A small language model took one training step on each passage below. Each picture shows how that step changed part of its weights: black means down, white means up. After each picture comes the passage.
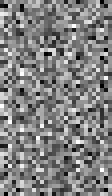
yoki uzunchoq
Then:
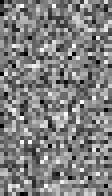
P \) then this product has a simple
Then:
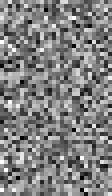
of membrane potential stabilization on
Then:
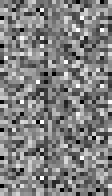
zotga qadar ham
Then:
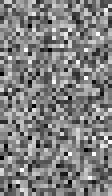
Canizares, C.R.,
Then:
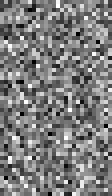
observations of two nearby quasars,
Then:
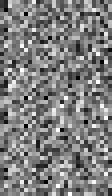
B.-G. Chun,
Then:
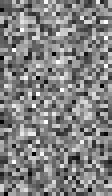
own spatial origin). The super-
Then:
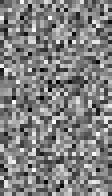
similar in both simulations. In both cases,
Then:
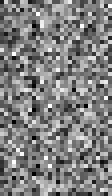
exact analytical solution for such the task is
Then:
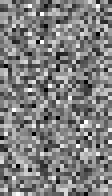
diagrams where the external Higgs
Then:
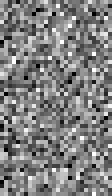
\end{equation*}% where
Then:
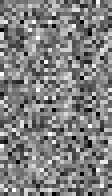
as a day before merger
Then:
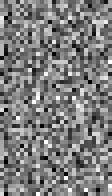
is able to detect different signal heights
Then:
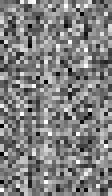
the pulse period. These values also indicate
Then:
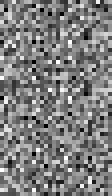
in the above form. \one
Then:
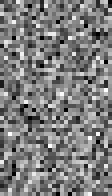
sense" if \begin{eqnarray}
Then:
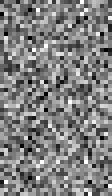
toric bases extends through the same general
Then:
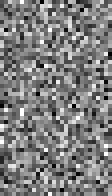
& Are Coherence Protocol
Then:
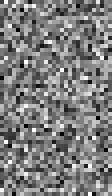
While $ \vert 2\rangle
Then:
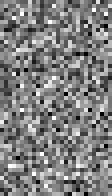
$1/x$ as the Universe
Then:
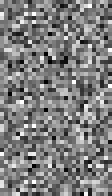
deutschen Version der
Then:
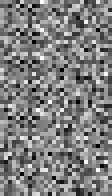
path loss exponent in the signal
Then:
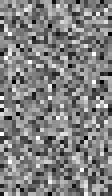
majmuasini ishlab chiqish hamda
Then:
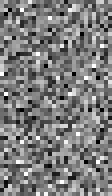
contextually map 2D drawing information to
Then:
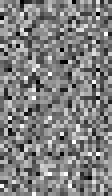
Castro, ``Approximate
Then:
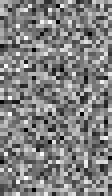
beshta davlatda faol tashqi
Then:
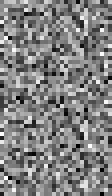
qolgan o'quvchilar
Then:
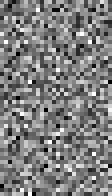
the approximation which is known as the factorization
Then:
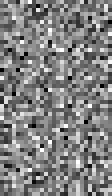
see \cite{AP1}.
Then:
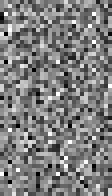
outros meios midiáticos,
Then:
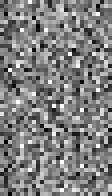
$\rho$ on $G$ we
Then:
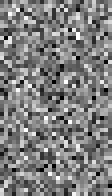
%\quad \text{with APS
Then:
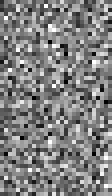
of Theorem \ref{compression}.
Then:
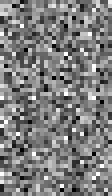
none"> Una volta
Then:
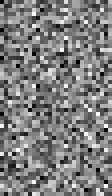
applications, it is crucial to accurately estimate
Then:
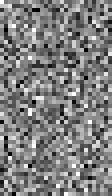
Numbers, Vol. II},
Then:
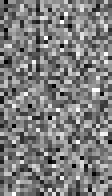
more faithful measure of IG.
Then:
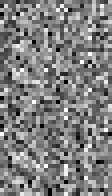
\cite{IH90}) and have
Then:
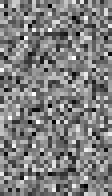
чем, изучение
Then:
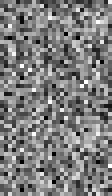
perusahaan dalam jangka
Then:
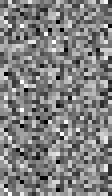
studies made possible by the method described here.
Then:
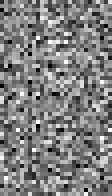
final distribution (change indicated by an arrow).
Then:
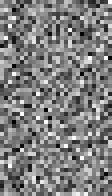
the naturalness and speaker similarity
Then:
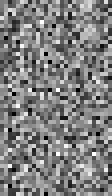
and the actual phase exhibited by the
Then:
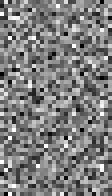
scale wakefield is comparable to
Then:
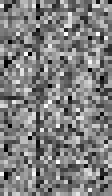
good agreement between experiment and the data, once
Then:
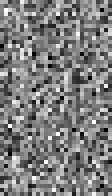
inner iteration $\tau$ is increased by
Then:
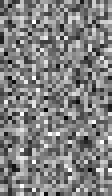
Both the central value and the total
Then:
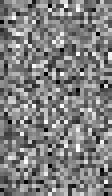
$V$-valued function $s\in
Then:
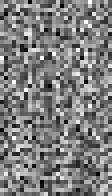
is very similar to the permanent
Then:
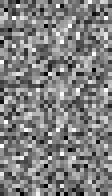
\end{eqnarray} where the vector function
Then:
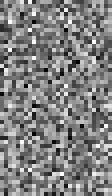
N-grams in both strings.
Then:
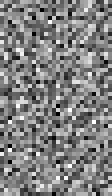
where the last inequality follows from our assumption
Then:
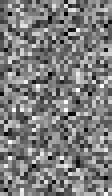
Márquez IC,
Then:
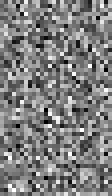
Hence, the time reversed chain
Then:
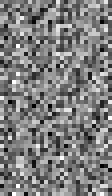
external magnetic field is applied along the
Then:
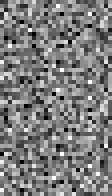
points. So, we give a brief
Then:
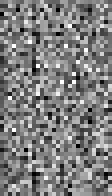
indiquent soit des
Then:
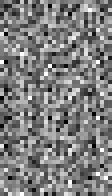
country, and increase its efficiency through the
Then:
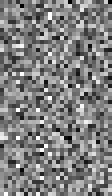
the shadow of results available in the
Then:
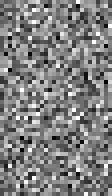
(2023). Causes Leading
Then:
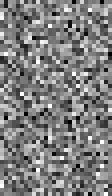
belirleyici olduğunu
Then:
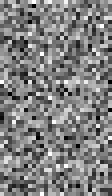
can be decomposed into a disjoint union
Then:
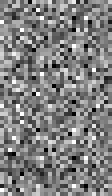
ва эксплуатацион
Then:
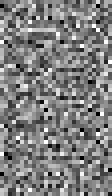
Thus the edges of~$H$ are supported
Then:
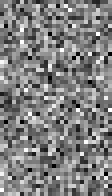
= 0 $} and {$\widetilde \zeta
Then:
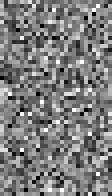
varying $r_s$.}
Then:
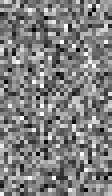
measures $(\eta_n)_{1 \leq
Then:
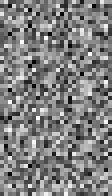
and imaginary parts of partial waves,
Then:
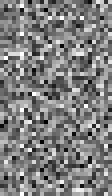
if its Lagrange interpolation polynomial is
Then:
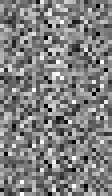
используемое в
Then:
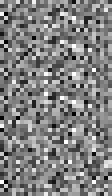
нисбатан янгилик
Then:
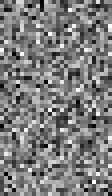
the deviations \begin{equation}
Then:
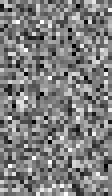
Fiber Higher Order mode
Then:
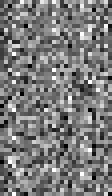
a computer, and group 2 which was
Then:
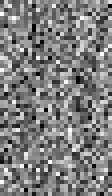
geometric albedo is the only lever
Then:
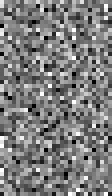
намагається протистояти
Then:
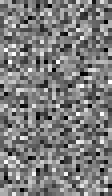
terbaik saja, akan
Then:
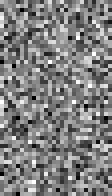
\begin{abstract} The question on connection
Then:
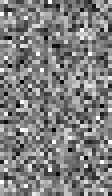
mungkin merupakan teknik
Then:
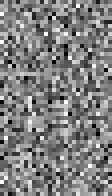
is straight-forward to derive the following equivalent
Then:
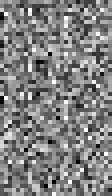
limitele normale. Zincul
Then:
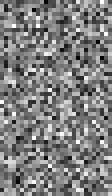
kotak penampungan
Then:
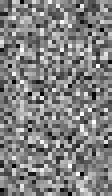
clear (see Figure~3) that it
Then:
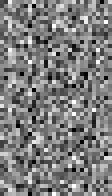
возвратов. Рис.
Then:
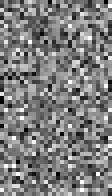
course, be understood in a
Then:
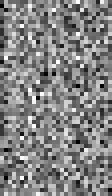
zlokalizowanymi na
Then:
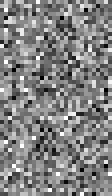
seu PE quanto obtiver uma
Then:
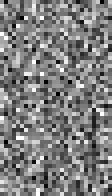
qaratsak: - boshqarish
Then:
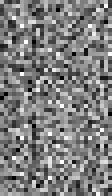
different arrangement so that their closure is
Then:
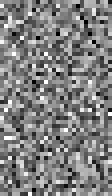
holds for every psuedovariety
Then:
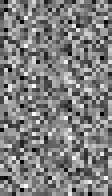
Turan. Ankara:
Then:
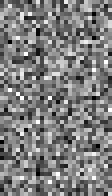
{c} die Länge,
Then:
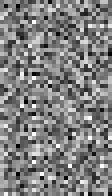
Anwendern ermöglicht
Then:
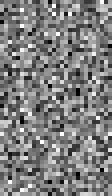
those for the $qg\to
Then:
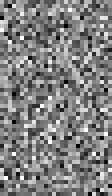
tackled by constructing flexible
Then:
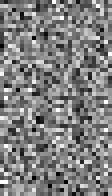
**Serious Game como
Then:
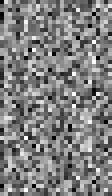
and longitudinal co-ordinates
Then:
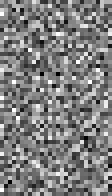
to sample heart rhythm
